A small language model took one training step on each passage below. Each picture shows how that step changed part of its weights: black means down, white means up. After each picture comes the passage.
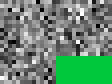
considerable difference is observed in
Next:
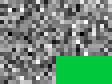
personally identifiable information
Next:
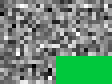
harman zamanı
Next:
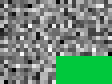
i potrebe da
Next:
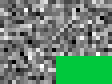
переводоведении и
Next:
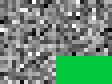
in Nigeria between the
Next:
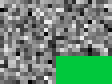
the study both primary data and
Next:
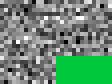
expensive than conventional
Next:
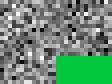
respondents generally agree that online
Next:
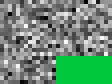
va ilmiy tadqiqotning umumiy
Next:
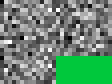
yuqori malakali
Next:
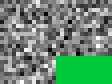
de Pedra,
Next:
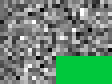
Respublikasida ichki ekologik
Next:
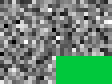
this restaurant.
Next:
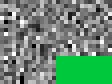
categoria é abordada nos
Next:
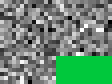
ойи сувнинг
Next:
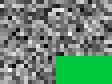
about the recognized leader
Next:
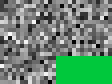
evaluation for trauma identified free
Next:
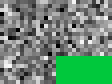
a market economy has a great
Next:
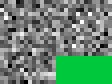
friends and peers
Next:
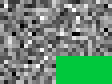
de extensão da
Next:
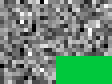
thermal performance of both
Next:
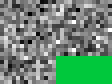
l'art de ses
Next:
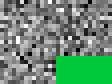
cities situated along the
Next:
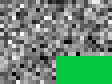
е с обзорен
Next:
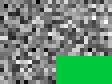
the NGOs, the
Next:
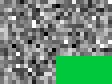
ситуативний та
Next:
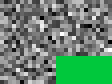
- Propor aos alunos uma
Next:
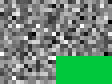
a humanização debatida no
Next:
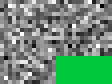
answered individually.
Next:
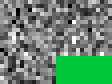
Y.; Chae,
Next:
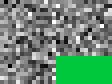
cancer at an external center
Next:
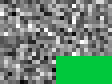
va ularning tarkibida
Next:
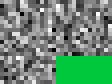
Talha Bin
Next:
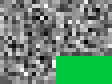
Metals In The Process
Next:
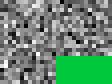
market]. *Ekonomika
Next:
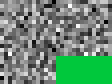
in two area reheat
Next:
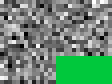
Sakit Umum
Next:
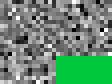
был поставлен
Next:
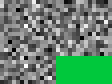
486 elements, with
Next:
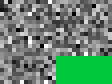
organizational and institutional orderings
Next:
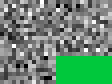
The text's linguistic
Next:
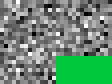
skills and experience in the different
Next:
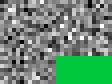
All authors declare that
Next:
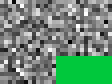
Furqat, and
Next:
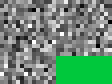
ed altri affermano
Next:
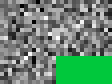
the ‘challenges of
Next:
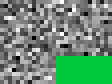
into two groups according to their
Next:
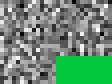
Ano de publicação:
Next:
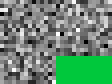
awareness and identity. They
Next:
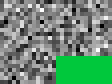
position, the knee
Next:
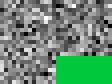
list out their project outcomes in
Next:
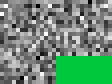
two sides have been at
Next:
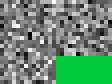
У трьох
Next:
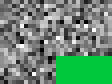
A research permit was also
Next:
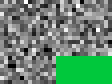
Violence against
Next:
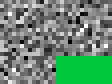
security of network operations,
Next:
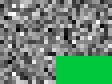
Mr mayor en la
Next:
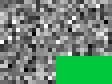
therapeutic side
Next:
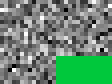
take place on two different
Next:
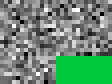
100 ml volumetric
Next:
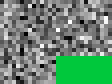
nazar, olimlar va
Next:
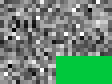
o'sib kelayotgan yosh
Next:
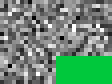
new insights on the difficulty
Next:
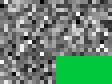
example, has three relational
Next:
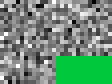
se escucha un
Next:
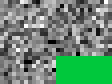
tratamento. Mais do
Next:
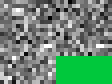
am referring to was implemented
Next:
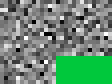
the data in the frequency
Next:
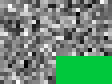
the government to carry out
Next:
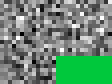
Families WA Project 100
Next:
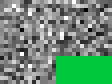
qanday holatda
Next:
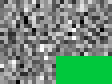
can maintain any industry using a
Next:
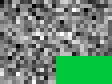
og i samsvar med
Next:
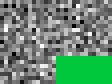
hoort zelf de
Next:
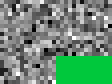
organization or entity that
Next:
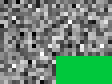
deduction, 7,
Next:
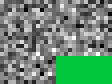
va axborot texnologiyalarni
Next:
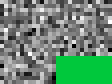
acción con la comunidad
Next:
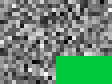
from each extract obtained was evaluated
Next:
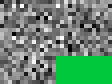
objects of Lviv region
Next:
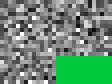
produced. As long as the
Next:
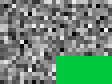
consideration to all emotional
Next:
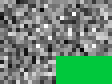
vujudga kelgan
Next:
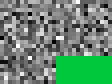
non-contact and
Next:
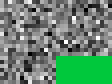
guilds and host
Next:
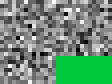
read bandwidth
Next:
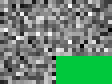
generally categorized into two
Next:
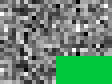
crude HMF and
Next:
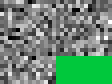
a fraction of its current
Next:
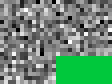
sind. Dies lehren wir
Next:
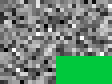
- Thorpe,
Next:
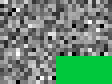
from the perspective of an early
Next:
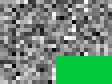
terrain without a grain
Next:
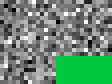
chigit ekish,
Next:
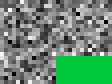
находится в
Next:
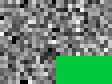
corrections. Part of
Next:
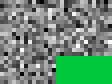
Russian Federation
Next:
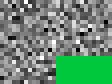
convenience sample was obtained
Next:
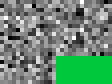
a vital role in
